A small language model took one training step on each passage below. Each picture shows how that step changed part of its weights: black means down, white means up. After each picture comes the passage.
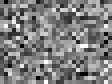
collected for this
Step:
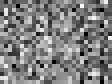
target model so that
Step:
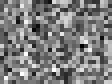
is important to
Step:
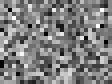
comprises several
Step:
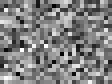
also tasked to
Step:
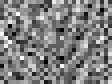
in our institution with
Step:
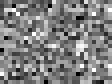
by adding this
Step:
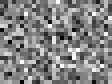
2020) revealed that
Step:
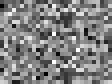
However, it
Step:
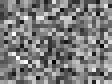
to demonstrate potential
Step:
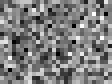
of alum and
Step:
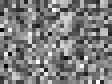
seen in a dynamic
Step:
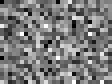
Module: -
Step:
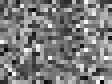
there is a research
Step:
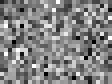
60% of patients
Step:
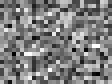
and service delivery
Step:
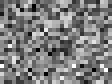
without feeling
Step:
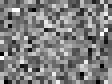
which are then
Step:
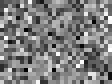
algorithm is defined by
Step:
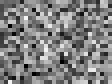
A. and
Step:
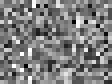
that takes a
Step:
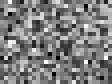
of the Great
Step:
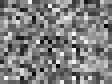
second model established to
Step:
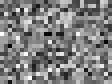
and politically
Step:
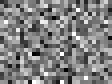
no clinical trials
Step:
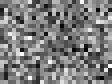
off determines to
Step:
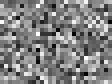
different gardens
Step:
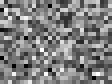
the production of type
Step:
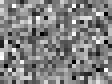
into pulp,
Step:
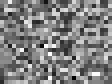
of music source
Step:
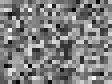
of the following criteria
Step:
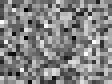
Dark ice
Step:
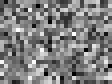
participants retained
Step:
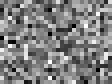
uses the Digital
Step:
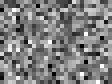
companies are affected by
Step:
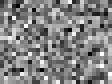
stage IV it
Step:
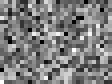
interfering with
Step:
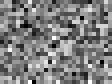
because canopy
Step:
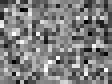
comparable with those
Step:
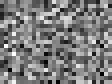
to enhance global
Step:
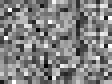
proposed in order to
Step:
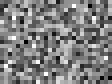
study. Clinical
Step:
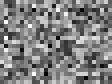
be subject of transfer
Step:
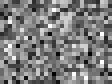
because of their
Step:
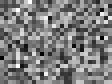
wear in
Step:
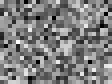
with the amide
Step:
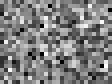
stay. At
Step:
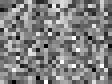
With this, it
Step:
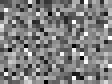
single measure both for
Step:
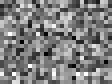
painting areas.
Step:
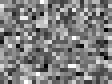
constructive and
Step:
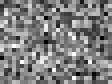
medical assistance provided
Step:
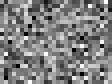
can be reduced from
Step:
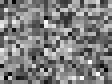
concentration. The maximum
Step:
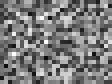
to keep a
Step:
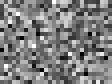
in a cage
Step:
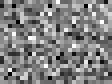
Gy, mean
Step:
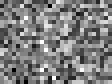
X and Y
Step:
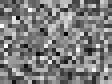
criteria and avoidance
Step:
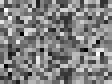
a centralized
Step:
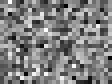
of attitude
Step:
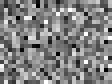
large and small
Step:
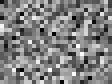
- Teams working
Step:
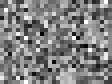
obtained direct vision
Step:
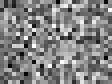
figures for the
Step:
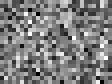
& Knapp
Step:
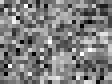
complexes as a
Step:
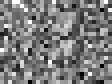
remains important,
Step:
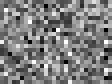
system with uncertainties
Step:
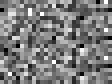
This study revealed that
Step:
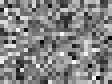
the publications by
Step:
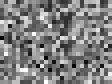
for Applied
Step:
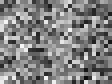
compounds to the
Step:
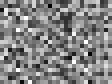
the ISO
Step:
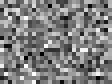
the Regional and
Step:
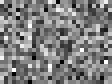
gained much importance
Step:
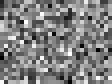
Platform. The
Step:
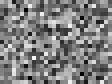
rake angle of
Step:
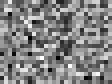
of testing and each
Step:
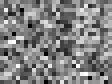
been obtained. In
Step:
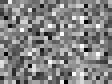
were advised that
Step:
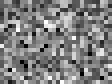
until children start
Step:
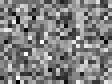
are available upon
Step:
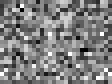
including loop
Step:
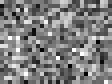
or death to
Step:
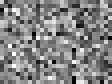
their interpretation.
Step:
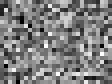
help all members of
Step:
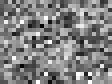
stock levels The
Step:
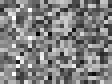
research groups working on
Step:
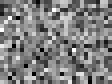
rather than simple cause
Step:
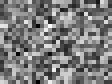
was mounted
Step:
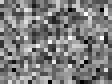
and investigations.
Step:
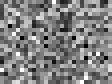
in patients with type
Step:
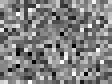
hidden land
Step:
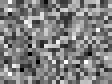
of open hardware
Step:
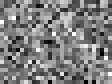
approaches show if
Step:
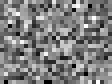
in this research article
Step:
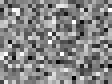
their jobs among
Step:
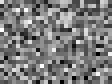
and social meaning also
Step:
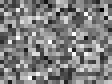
and data is
